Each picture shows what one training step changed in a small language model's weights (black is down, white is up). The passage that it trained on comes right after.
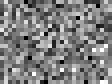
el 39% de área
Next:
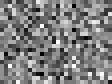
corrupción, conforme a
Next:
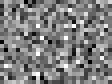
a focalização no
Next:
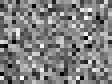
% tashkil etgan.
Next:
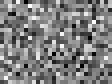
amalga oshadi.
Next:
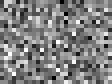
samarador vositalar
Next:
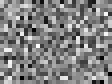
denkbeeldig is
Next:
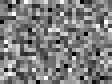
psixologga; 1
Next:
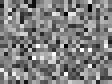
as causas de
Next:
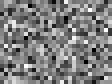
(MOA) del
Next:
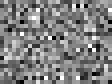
ataladigan umumiy
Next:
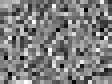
jogo didático na
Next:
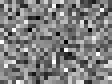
Muhimi, shunday
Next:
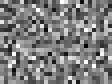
mayores. En la
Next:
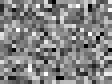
профессионалов и
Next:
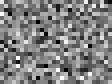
лексическими, а
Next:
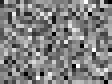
роли прокурора в
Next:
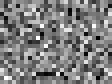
yoki bu xossalarni
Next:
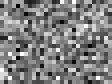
Coari, chegando a
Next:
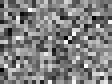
that characterize
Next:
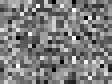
гуруҳ Алеллар
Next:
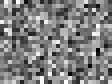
ayovsiz kurashga
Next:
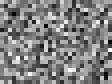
parecen fundamentales para
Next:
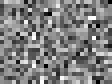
essas mulheres
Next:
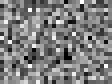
az olasz *In
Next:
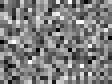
tejash, turli
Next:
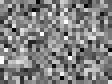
con alteraciones en el
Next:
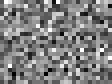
xizmatlaridan keng
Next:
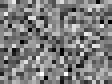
कर ली
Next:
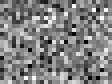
solutions for today's
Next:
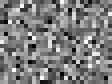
ochgandan so‘ng
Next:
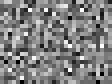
institutlardan biri
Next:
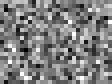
به عبارتی
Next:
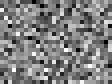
etganda ularning
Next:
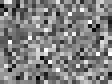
buyurar ekan,
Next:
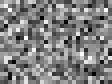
immer wieder viel
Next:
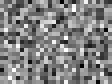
of the international conference
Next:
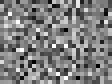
grammatik ma'no
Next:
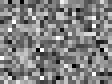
asosiy vazifalari
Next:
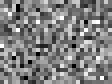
Und ich denke, je
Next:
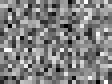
interessant conservar o
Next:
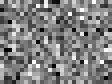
занятости в
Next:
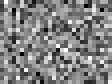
okorowanych lub
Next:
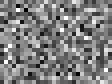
pulmonary disease and
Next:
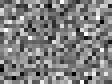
við að
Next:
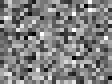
commission of at least
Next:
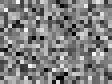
segnalazioni, che
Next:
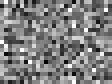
A1, por sua
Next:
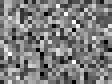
que éstos últimos
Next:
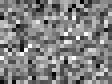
suvlari juda yaqin
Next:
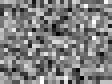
“La *recta
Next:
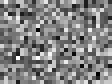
of California
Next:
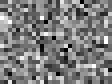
responder a las preguntas
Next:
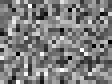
e i professionisti
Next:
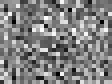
zaś wydaje
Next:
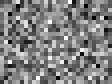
and precariousness of
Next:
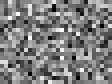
Diterima 26 Mei
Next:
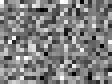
mohlo být
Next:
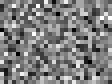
развития этой
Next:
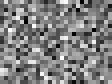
middle age using
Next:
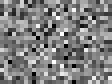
hal pengetahuan
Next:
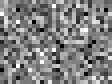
informações, criaram
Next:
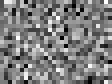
tendo como foco os
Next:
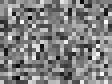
type de relation
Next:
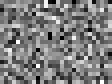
вилоятида жами
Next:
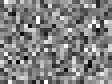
darajadagi kasbiy
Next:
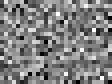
aginawa niyan a
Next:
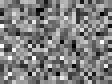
que la majorité de
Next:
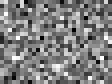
Hornos. La muestra
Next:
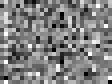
September 2003 on the
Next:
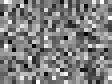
mostrado evoluciones
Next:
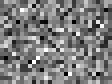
Deputy Chief
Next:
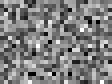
roli asoslanadi.
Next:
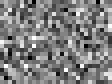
l'économie du
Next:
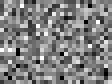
ma’naviy tamoyil
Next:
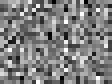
газа (НИУ)
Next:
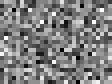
dodanih več kot
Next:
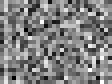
atau sebagian
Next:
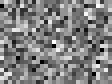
sifatida namoyon
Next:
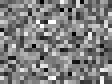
kasb etadi.
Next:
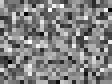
richt zich in ieder
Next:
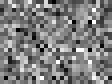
в пределах
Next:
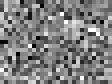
3. G'oyipov,
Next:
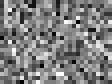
as portas posteriormente
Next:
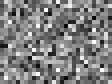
tomonlama rivojlangan
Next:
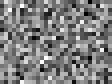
foydalanishning asosiy
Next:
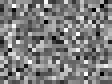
промышленный и
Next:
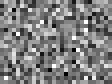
dari pengguna
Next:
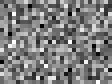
olgandan davrdan
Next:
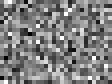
y sus proyecciones sociales
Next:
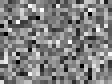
ómir hám
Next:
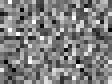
legitimado no contexto
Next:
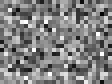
que, aussi que, à la
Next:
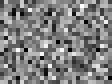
metano es una solución a
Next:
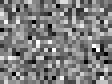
sangat menarik
